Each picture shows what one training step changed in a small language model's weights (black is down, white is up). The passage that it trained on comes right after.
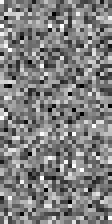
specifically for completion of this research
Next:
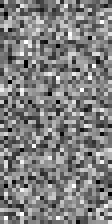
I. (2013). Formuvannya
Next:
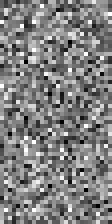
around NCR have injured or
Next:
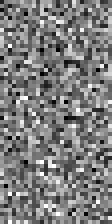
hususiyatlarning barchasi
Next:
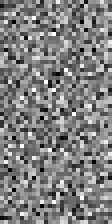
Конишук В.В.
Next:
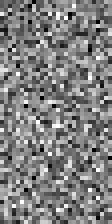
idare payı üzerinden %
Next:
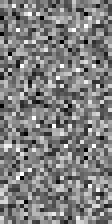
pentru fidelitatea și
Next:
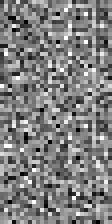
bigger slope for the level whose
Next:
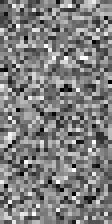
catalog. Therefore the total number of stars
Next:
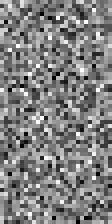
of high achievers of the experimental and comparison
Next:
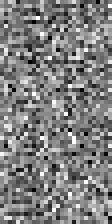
field $A_\mu$. The former is
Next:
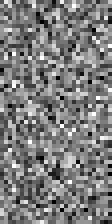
doktori (PhD)
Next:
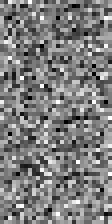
oshirishga yordam
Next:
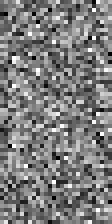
Claude Torracinta,
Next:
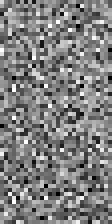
to, included, and emotionally
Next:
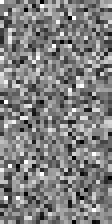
the modified equations of continuity for the surface
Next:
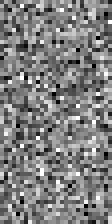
oqimida 15-20 minut
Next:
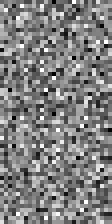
mengukur peningkatan
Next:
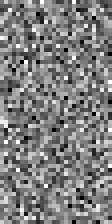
walk noise contributions in the frequency
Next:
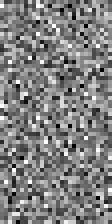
correlations on the non-local
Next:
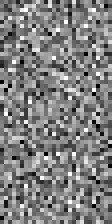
und -verhalten (zur
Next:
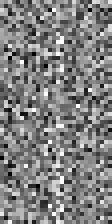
discs. The initial disc sizes in each
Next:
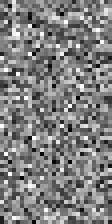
[2] Lásd William
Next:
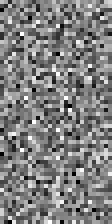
ORGÂNICAS NA
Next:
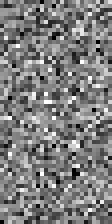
\bar x_n\emx, \
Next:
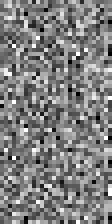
efficiency derived from calibration source data
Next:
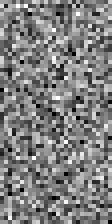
– com sua porta principal e suas
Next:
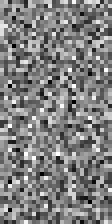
obtained by the MC samples. The normalization
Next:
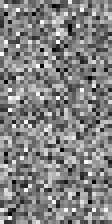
occur in the small $\mu$ limit. The
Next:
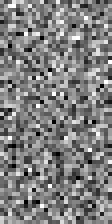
Medical College associated cancer
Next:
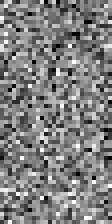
olish uchun harakat qilishga
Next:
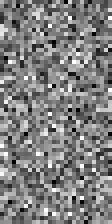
spin degrees of freedom and show
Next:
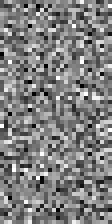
App (WOA). The use case
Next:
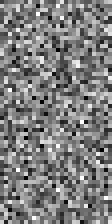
intuition} When deciding where
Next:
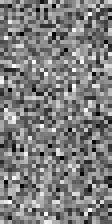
\right) \, dx \] from which
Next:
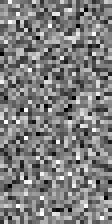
idea is to pre-train a model
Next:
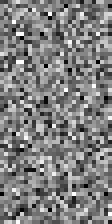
D., Akın N. **The
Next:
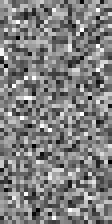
in addition to shear-dependent selection as
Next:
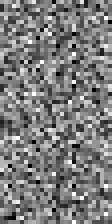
berishga alohida e'tibor
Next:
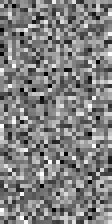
count compared to other FPGA
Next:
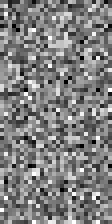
for Android and Windows
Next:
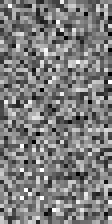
texnika fanlari doktori
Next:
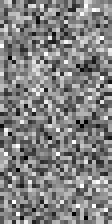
of the scheme, which acts mainly
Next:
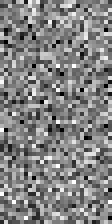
4.0). It is publicly available under
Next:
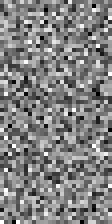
entries are organized first by the
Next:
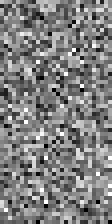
be unconnected with surface hardening
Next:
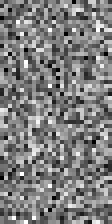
9 Cepheids. Six of them
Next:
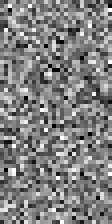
near $m_\chi=12$ GeV
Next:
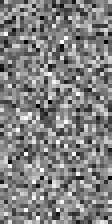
la tensione del vapore e la
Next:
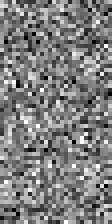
we have found that the amplitude is
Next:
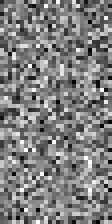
investigation of their physical properties, however, is
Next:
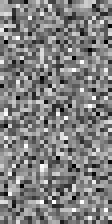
normal vector $n^a$ in the new
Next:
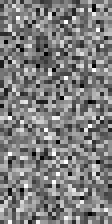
\rightarrow xoa \leq e
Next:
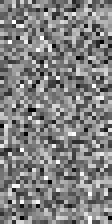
discussions on common LLMs used, types
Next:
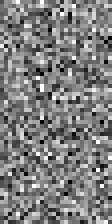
sentido mereceu ser
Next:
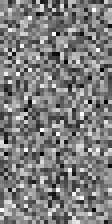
$\cos\alpha$, and the tension in
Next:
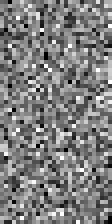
(Table 1). As shown in Figure 4,
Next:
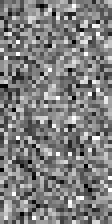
value of interlayer coupling, first
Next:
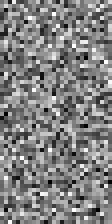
официальном сайте
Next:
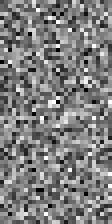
cakap hukum atau
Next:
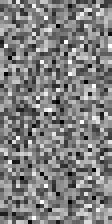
winter, or in the early part of
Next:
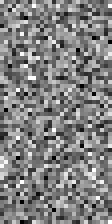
when using this method. Using a standard
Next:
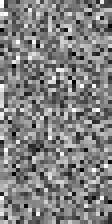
and phase separation of the AF and
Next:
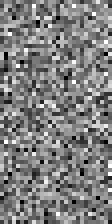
q < 1$. The first term in
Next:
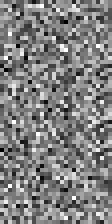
mierzalną, a
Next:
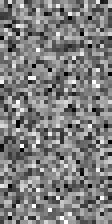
189). Mais quelles
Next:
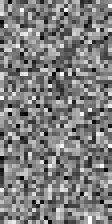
literature, comprehensively evaluating
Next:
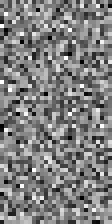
outcomes depend strongly on the specific
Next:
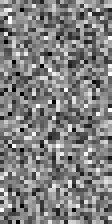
Rødberg, K.;
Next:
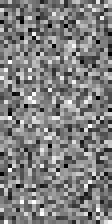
\quad (56)$$ The solution to this equation
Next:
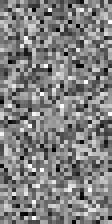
for us because all of our values lie on
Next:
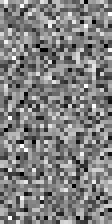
матричных элементов
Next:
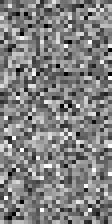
around the \ion{Mg}{ii}
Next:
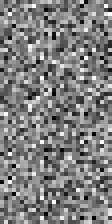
наследие Великого
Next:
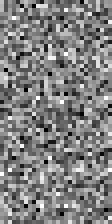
analysis laboratory. 1.3
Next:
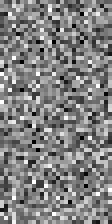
the expressions for the conductance and the
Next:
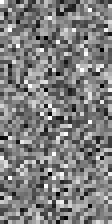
they are not removed from the
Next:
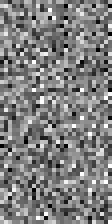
set $m_{points}$ to be 2
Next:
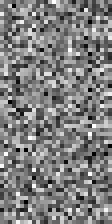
MC effect, which occurs principally in
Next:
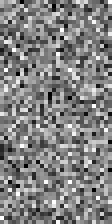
классы) ставит
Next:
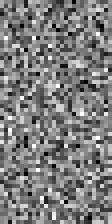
a student's chosen instrument,
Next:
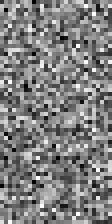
ad aziende di grandi
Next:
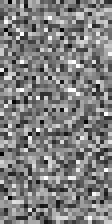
used. Convergence is evaluated at
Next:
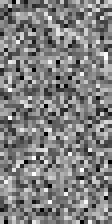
lamination parameters are related to the
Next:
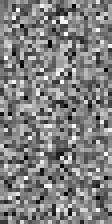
afzalliklarini tadqiq
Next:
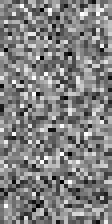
typical of conformations with fractal
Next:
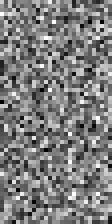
'Investigating the impact of
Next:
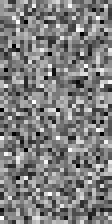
A single agent would not be able to
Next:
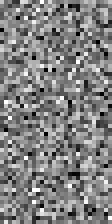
hamda toʻrttasi esa
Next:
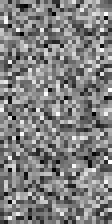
which we present below. First, we perform
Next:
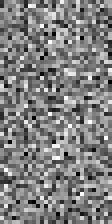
сумніви у точності
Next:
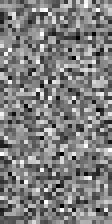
falsafa va umumiy
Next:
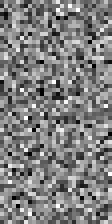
Art and Culture* 3.3
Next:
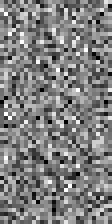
Proqramda öz praktiki
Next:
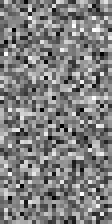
they are bigger. The secondary
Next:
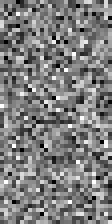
pole in the speed of sound,
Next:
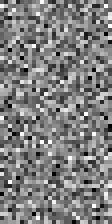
Мета роботи:
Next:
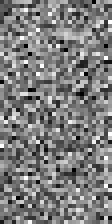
signal through the oil sample is captured
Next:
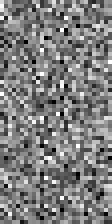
harus disusun suatu
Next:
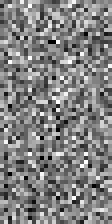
It can be easily incorporated by
